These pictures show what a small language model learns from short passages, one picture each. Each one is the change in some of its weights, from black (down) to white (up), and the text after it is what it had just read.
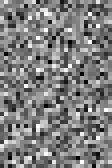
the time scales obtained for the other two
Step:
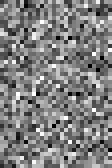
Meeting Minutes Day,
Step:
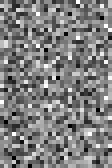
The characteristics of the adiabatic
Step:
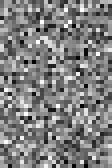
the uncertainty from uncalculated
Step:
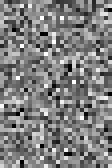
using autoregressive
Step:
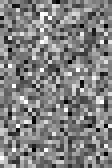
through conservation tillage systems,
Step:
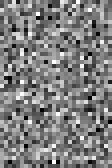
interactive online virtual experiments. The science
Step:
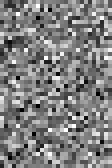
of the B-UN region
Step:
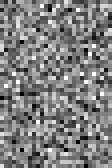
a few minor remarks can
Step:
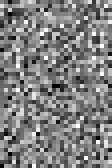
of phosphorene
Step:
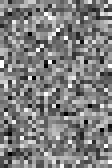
of interface; The granules causes
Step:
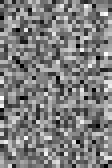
tissue mass anterior to the
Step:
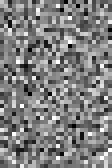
manufacture with these adhesives by
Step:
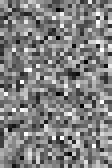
pattern of study was represented in 26
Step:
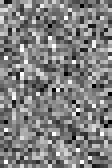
patients were aware that diabetes
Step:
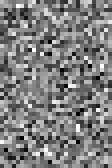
with the short-term capital.
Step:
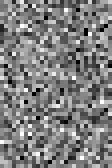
since no one is inside the
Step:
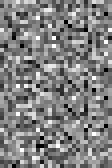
n_f=2\}$ results
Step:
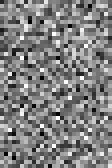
observed (qualitative and
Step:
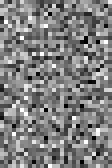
que la enfermedad
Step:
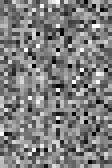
yo'l "Ipak
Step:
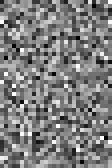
appear a young happy man with
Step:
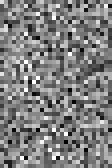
öğrenciler üzerinde
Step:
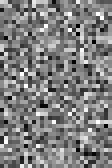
sohadagi bilimlarini bir
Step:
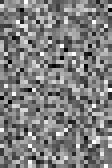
morado se muestra el
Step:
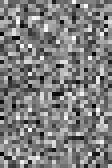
binary within-subject classification
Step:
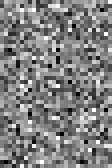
The imperfection of man is
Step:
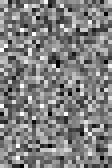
ruhiy kurashni ham
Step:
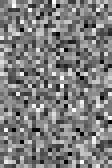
BESIII endcap-TOF
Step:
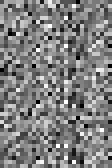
vida urbano, é
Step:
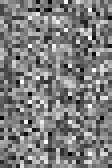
achieve better health outcomes for patients and
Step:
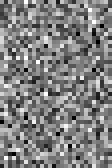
by setting the hopping parameter
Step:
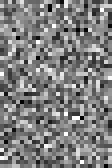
the manuscript and/or important for
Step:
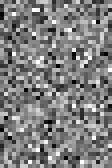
возраста актуальна
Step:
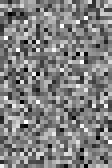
of observing genetic data under two
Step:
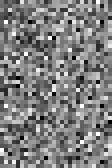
extremism and radical trends in
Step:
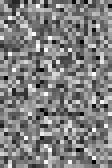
Применение соломы
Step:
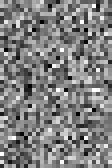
juist door een
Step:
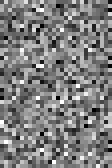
only exists in the more specific
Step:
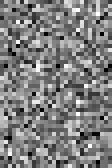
robustness. Finally, results are presented
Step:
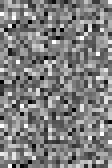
базируется на
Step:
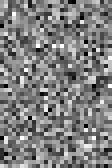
space is a container in which particles
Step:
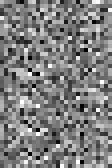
showed the highest prevalence of clinical categories
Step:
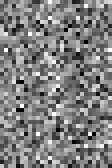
Phys. Lett. B200
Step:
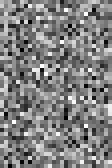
radius r . Given the charged
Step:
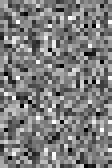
third layer maps 256 features to one
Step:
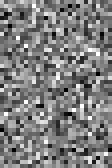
but less competitive measurement comes from
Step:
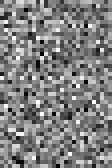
and %$E_\gamma \simeq
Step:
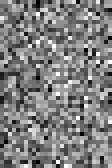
tested the effect of false
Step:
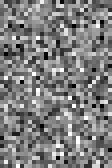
недель проводились
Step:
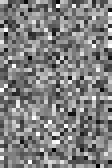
dari kegiatan ini
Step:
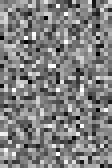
namely by installing a projector
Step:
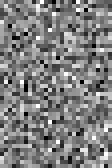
чија доследност и
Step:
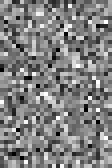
the indexing of audiovisual
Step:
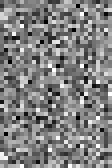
7-sinf o'smir
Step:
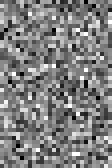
Y_{\rm DM}$ we get a
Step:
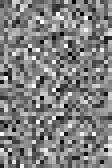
numbers in () indicate the rates
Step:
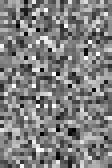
the random errors in the data vary with
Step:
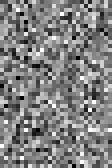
akses layanan,
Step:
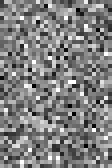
anestésicas. Já as
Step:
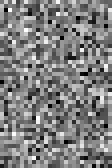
viscosity $\eta_0$).
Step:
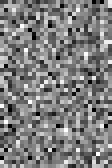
relatively limited, which may affect the
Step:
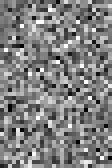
hitung (\bar{X}),
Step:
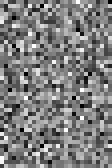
or identify the underlying demographic processes
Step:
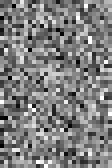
g. in 50 ml.) and
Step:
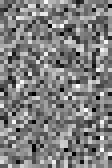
communication, effectively using dialogic
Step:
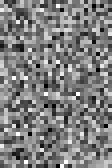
extension of the EHM model by
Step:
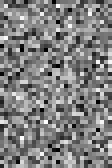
model's questionnaire. As discussed
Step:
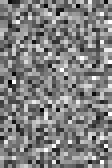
same area. The measured change of
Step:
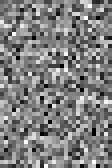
worldwide, have attracted the
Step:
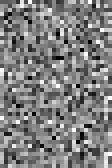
and Head, Department of
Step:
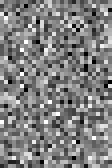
profits from milk production since
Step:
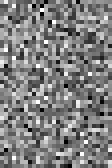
distances. Overall, the crystal
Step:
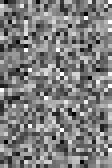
Full of determination. Report of
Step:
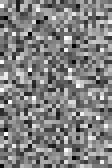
relation was particularly challenging and we
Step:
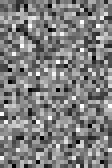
some geographical regions.
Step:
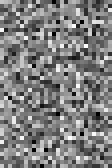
researchers. Manipulating the
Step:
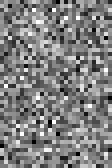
for industrial and probiotic applications
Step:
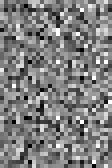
tussen de winst in
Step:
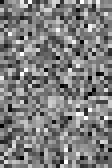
C and E groups' descriptive
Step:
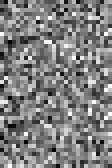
value of a company and its capital
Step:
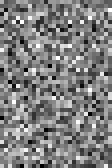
instead of sensitive biometric features. We
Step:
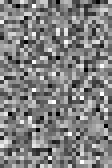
fraksiyadan olingan
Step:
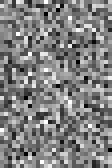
atleast half the time Straining
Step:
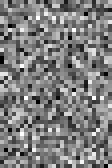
each river as a source of
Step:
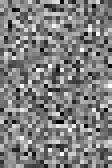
multi machine power systems network is then simulated
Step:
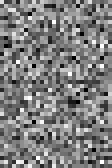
settings. This massive migration was caused in
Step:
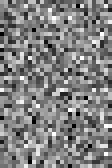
water, and transport (Fazal
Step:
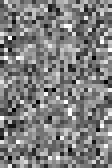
level of mental toughness as
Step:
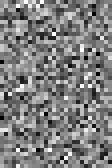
into (\ref{Def}) and
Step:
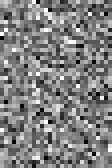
\] Again the optimal
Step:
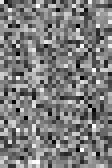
кожне зайве
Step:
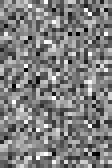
bounded for all time. We
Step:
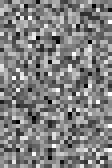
Recent experiments by Whlkin,
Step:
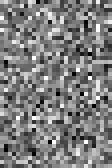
the preference heterogeneity among
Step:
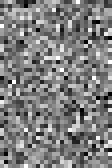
the rest 60% do not change their
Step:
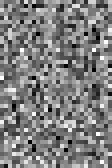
deformation, as expected, which in
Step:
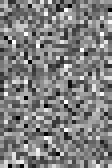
scale represents the corresponding particle volume fraction,
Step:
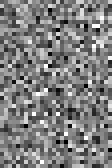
defined spacelike *symmetric
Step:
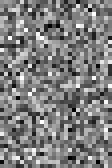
results, as this captures the
